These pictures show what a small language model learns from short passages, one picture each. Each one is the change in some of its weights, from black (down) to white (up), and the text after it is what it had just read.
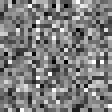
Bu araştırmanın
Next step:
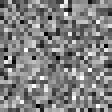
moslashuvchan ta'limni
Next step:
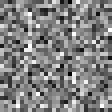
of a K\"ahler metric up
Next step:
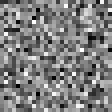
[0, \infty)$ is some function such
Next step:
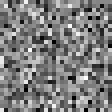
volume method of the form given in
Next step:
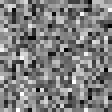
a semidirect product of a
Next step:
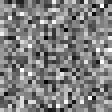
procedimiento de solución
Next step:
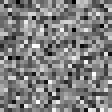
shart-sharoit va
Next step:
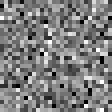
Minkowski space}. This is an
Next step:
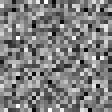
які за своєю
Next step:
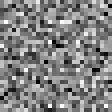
pristup ne znači
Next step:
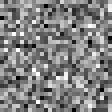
și bibliologul
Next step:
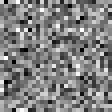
muqaddam paydo
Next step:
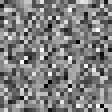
(Shu & Ye,
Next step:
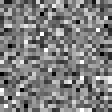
de toutes les tumeurs
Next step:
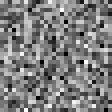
water temperature in the
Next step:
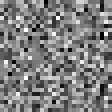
D. Petersen: The structure of
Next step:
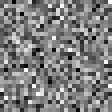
such that \begin{enumerate}
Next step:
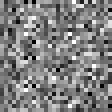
Minimum 11 Maximum
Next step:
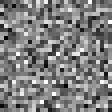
Z$. Exogeneity implies
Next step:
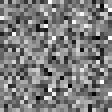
open half-planes such
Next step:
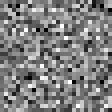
t\ge0. \eeqlb
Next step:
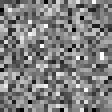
this new adaptive precision
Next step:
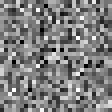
1}$, all the elements of matrix
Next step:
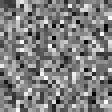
en Gómez y Haz,
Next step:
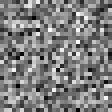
instituții, presă
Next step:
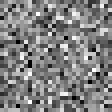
keng tushuntirish
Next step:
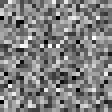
+ \cdots \biggr)^k +
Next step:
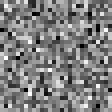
be thought of as the
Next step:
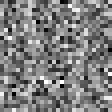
the positive cone on $\Lambda$
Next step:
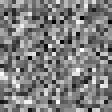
that we use $D_n,$
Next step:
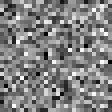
B., Rahimovna, O.
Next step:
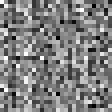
as the asymmetric constraint
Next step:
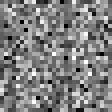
bunda suv erigan
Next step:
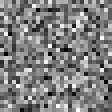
mathematical tools for
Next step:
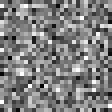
$D_n$ denotes the
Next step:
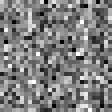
that proposition, for $r$ small
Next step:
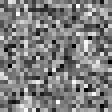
ellipticity is not a
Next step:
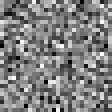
bibliométrico en el
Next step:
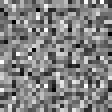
тяги к підйомній
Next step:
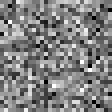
y. \end{eqnarray} Are any
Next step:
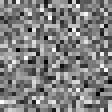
class $C^{1,1}$, such that
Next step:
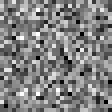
ettiriladi. Dala
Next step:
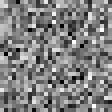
baxshi, askiyachi
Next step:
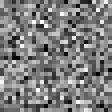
$\raut$ and finally we
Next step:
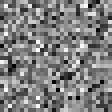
\nonumber \end{equation} Here
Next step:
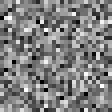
asarida keltirilgan:
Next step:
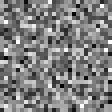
de la Unión Soviética
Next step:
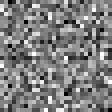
0** (integrallash
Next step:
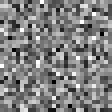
getirmiş, dahası
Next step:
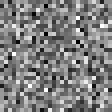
in the Russian language
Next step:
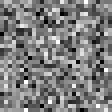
any $N\geq1$ with
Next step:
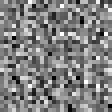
is different for vector-valued
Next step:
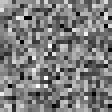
When we talk about the
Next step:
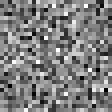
cofibrations in a cellular
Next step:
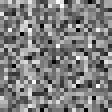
the edge $vv_1$ is
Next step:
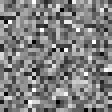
lar a mulher for, mais
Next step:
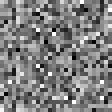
in breeding programmes and
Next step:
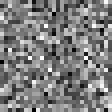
polynomials $z_1(t)$
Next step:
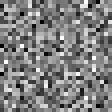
k)}. \end{equation}
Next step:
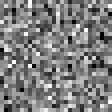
the difference of two positive closed
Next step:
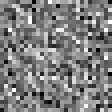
Canonical examples of the
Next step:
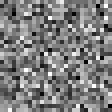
holds even if there are other trapping
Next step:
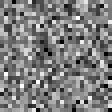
such that for some $(\tilde z, \tilde
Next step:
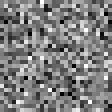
sub-problems to the
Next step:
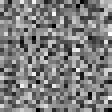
formation des enseignants
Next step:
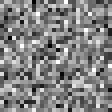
тезлиги охириги
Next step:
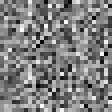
But, since $L$ is
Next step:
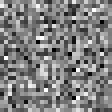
sopra un leggero dosso
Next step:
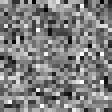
X$. Clearly, then
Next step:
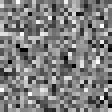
documents. Once the
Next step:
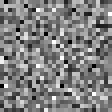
done. \hfill \qed
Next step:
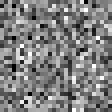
the Teichm\"uller space
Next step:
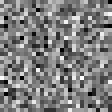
many times. However,
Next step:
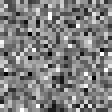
cyclisch karakter
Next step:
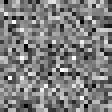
descartadas 6,
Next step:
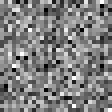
نیست، بلکه
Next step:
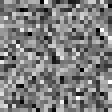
это время можно,
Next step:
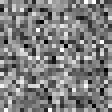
програм і створення
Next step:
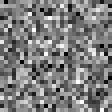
simple argument using Ratner's
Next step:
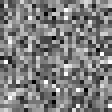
\label{sec:r} In this section
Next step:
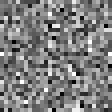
structures thus assigned to
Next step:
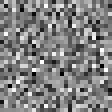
a los depósitos en
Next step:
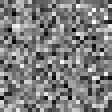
Note, that unlike the Lie
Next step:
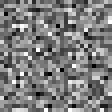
weakly connected to boxes in
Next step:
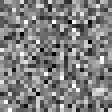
nodos cumplen funciones
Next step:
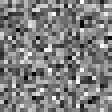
weiter verschärft.
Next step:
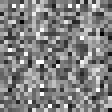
VIII. Ulusal
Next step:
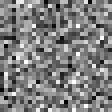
it is a graph with straight edges
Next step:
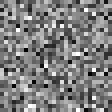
p_{M}$. This is a general tool
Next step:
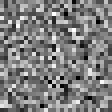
Av. San Claudio
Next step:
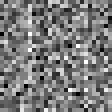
equation and the use of a weighted
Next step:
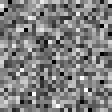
deste artigo, estudos como
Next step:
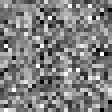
\cite{La22b} and that
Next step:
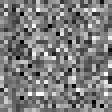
\ggg$ is the Lie algebra
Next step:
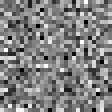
versiyasi ingliz
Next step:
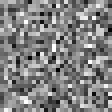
motivo da saída ou
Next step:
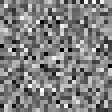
\ref{L11} the linear hull
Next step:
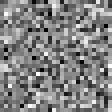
oqibatlariga qarab
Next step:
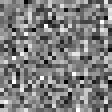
only assumed to be simplicial, then
